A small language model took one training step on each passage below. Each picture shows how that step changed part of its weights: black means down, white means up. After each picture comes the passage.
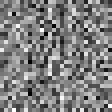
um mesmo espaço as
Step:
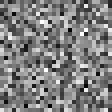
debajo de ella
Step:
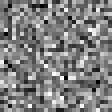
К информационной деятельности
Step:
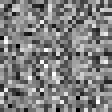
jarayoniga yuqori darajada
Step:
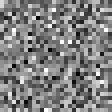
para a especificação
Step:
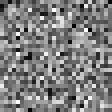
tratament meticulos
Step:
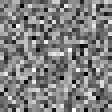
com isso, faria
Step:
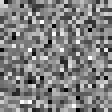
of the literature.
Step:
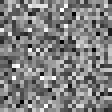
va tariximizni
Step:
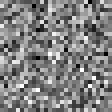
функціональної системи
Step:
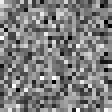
tipe perakaran
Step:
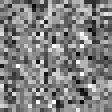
законодавства в
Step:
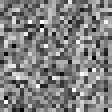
jihatdan haddan tashqari
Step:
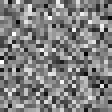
irritados 18
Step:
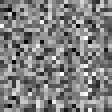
ayol shaxsidir.
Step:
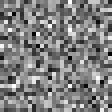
el punto con
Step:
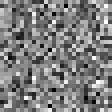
Roma dos obras
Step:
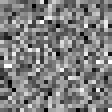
роль и практическое
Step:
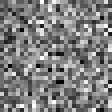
się w obszarze
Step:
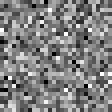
быть направлено как
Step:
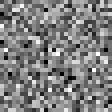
bir anlamlı
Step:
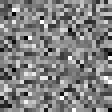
va uni tanlash
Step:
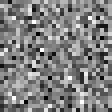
is to identify
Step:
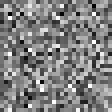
Scientist: International
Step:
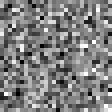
etish yoki rad etish
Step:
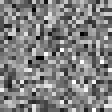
Things Journal. –
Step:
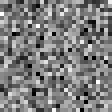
бытование тех же
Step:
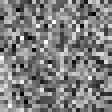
Projeto de Lei
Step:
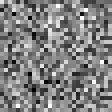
цього права
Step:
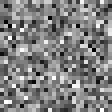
surrounded by
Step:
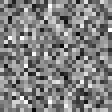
контролю АГ
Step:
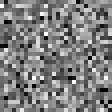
kata aurat
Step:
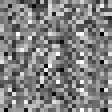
витрати чи
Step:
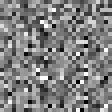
é o campo que
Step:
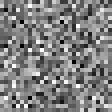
havendo uma
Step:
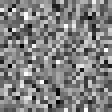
Tabiiy fanlar
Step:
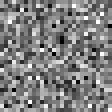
o enquadramento
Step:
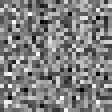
Applied Economic
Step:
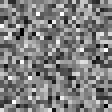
de Mestrado.
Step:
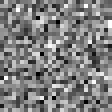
Biologik qonuniyatlarning
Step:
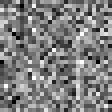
Otros decían
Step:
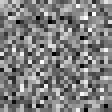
eng yuqorisi esa
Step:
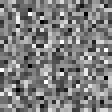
the Environment, the
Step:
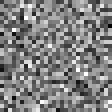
Uning hisobi esa
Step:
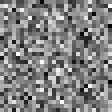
norma geral,
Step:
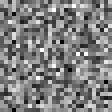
trabajado antes
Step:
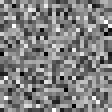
perhitungan dengan
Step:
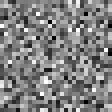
de la época
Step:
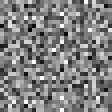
and congenital
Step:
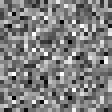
kegiatan di
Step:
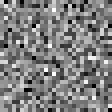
Bunda muallif
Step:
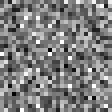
de Jardim de
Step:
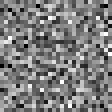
pengembangan kualitas
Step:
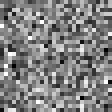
bo'lib, u
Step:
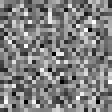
mahalaga pa
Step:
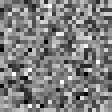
kelib urug'
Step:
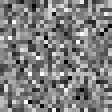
проблемы стоят
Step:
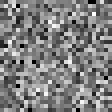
anormal yoki
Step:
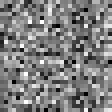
tadqiqotlar olib borish
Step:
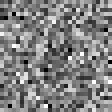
dini va islom
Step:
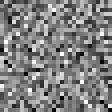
на м'язових
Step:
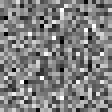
e menores. O
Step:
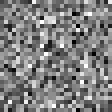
test. Nanti
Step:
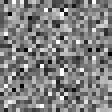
en provenance
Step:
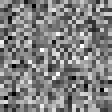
змінних n ,
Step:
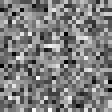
тоді як “во
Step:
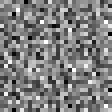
tilidagi soʻzlar
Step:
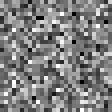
quantitative and
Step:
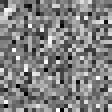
nous pouvons
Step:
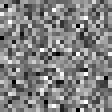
matéria é de
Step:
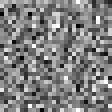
personal se concibe
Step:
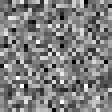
de partenariats
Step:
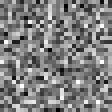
Embora tenham sido
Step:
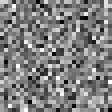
lógica, assim
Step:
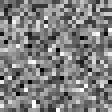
и психологические
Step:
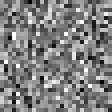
otras entrevistas a otras
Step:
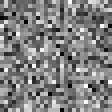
del recubrimiento
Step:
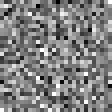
irresponsable que
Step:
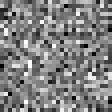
ironiya asosida
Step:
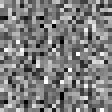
e adaptação de
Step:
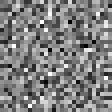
zamonaviy ingliz va
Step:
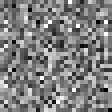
técnicas propícias
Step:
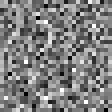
recomienda que
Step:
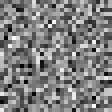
A Serra Verde
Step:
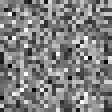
tabiiy fanlarga
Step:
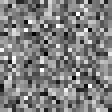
статье мы создадим
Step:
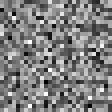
variables de investigación.
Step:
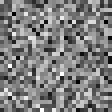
masyarakat yang sedang
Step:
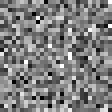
un dispozitiv
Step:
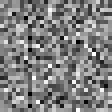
através de seu foco
